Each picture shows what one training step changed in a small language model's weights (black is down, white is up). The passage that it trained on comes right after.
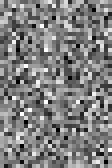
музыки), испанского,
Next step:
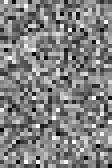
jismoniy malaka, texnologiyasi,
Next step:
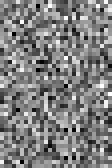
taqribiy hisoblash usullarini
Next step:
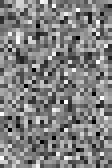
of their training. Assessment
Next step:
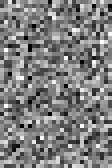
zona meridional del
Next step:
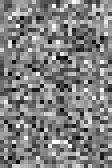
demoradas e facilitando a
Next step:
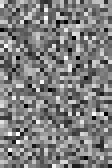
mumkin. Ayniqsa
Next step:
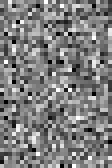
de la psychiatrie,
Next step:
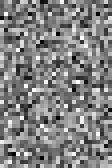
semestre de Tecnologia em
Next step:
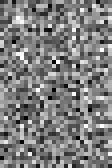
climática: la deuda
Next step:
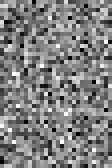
l'examen. Le nombre
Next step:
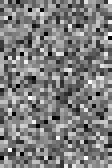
orasi 60 sm,
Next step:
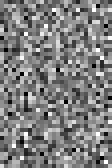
het jaar ... f bij:
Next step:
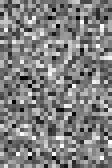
Україна може отримати доступ до
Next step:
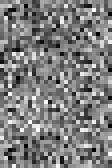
\partial \psi}
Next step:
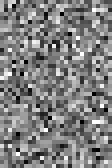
на класната стая.
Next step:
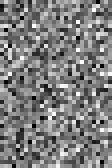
virus in different phenological
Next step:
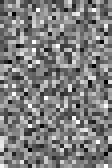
як "функцію залежності".
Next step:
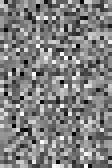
Har bir mamlakatning
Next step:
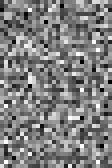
parte, y paralelamente a
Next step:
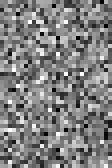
ham bola tarbiyasiga
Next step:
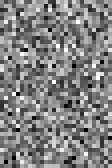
sigles sont des unités
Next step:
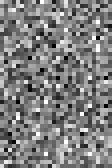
kontekst va gender
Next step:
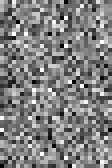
*Journal of marketing,
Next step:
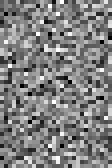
сифларда фақат ўз
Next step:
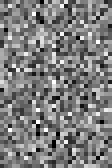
حزن ووجع
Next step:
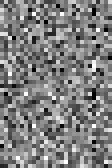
Погіршення якості
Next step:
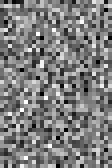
dalam penelitian ini yaitu XI-2
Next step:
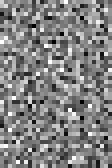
con la parte continentale del
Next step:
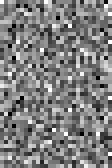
la toma de decisiones relacionadas
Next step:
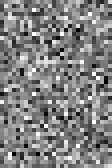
söylemleri ve harita
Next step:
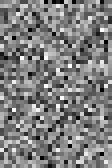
aplikasi itu gunakan
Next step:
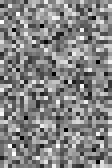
Ambiente:** as estratégias de
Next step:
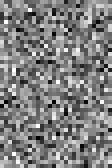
kerak bo‘lsa, bunday
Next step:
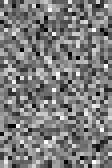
транзит мақсадлари
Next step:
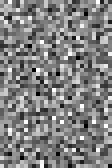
se juzga con razón
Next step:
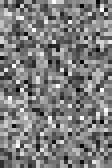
prezintă un fenomen
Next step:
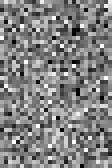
qolishi, shu sababli
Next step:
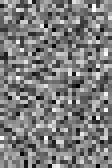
личинкалик даврини
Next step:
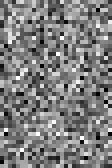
não contemplavam o objetivo do
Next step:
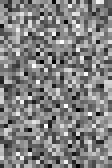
томонидан Ўзбекистон
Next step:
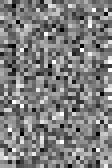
de háreket quramınıń
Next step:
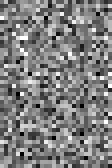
una estructura existencial
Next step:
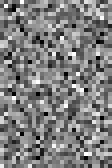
мужассам қилган
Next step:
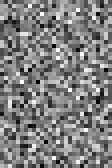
6 *Ibidem*,
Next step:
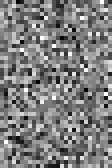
shakllantirishga yo‘naltirilgan.
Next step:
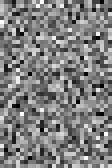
их применение в школьном
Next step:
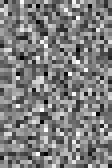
taraqqiyparvar kuchlari,
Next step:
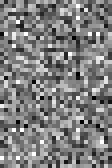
“Yaxshi soʻz -
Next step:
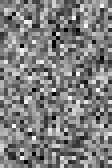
qilinmaydi – buning uchun
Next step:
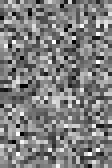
спорта, рассматривается в
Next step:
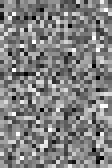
heute ergriffen werden
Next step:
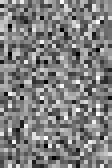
Las principales causas de las
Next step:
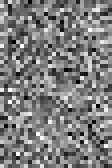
lhe tomará a vida,
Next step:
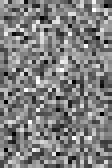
курсі фізики профільного
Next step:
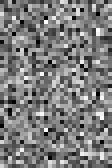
julgada que protege a
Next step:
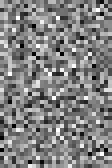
біографій В.
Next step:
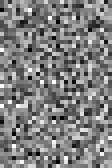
этилиши таъминланади ва
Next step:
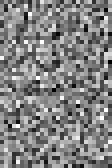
зору видовища.
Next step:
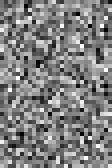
funciones que cumple un profesional en
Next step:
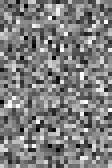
\text{aks holda}
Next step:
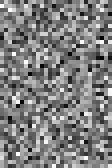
соціально значимими
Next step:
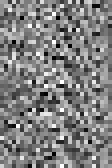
ISLOM DINIDA
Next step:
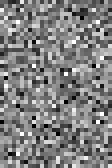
bar is located above the
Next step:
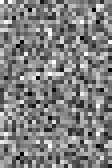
la planificación de proyectos
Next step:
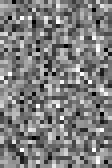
e comprometedor. Em
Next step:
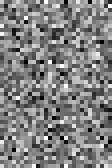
населения 9,2%.
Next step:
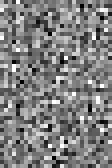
metabólito de
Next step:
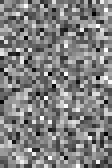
o direito à saúde implica a
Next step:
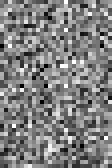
Çin'den gelen
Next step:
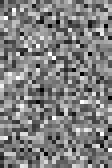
} \varphi +
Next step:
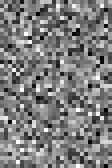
componente múltiple del
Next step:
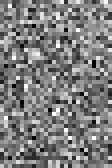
to'liq yuzali
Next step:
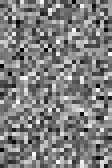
outre, l'Etat a
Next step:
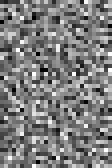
во всем мире.
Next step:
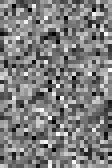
anlamlı bir farklılık
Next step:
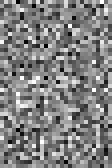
la sociedad a cambiar para que
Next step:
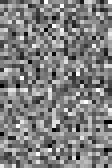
также на открытых
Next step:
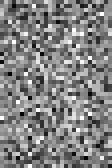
ва сиқилишда
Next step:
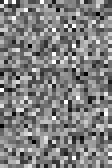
yangi pedagogik texnologiyalarni, yangi metodlar
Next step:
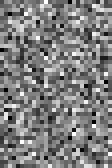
sentidos. Se puede detectar
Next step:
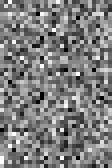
анализ показал, что у
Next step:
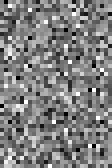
to'mendegi shamalardı
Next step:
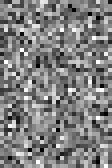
disparó al músico
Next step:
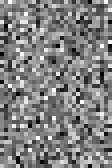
что следование такому подходу не
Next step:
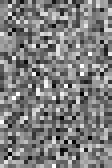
uzoq vaqt saqlanganda
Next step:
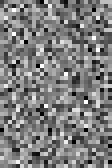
approaches; however,
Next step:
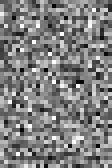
composto, quer antes da
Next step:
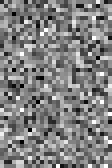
роботи в Тарасівці
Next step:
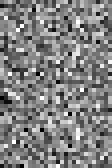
“ALISHER NAVOIY
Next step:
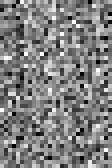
pero defendió la necesidad
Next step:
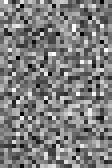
out based on a bibliographic
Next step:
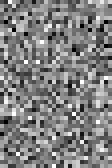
організаціям та установам
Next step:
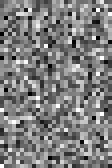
az a hatása,
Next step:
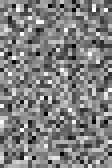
extracción del jugo
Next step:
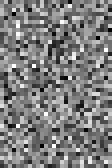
роботі передбачено розроблення,
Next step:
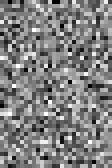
l'analyse du
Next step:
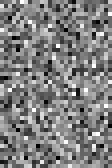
toujours pas mal de
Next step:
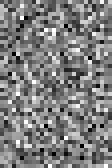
9. Гунин
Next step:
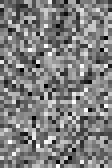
uchun uzoq vaqt sarfi hamda
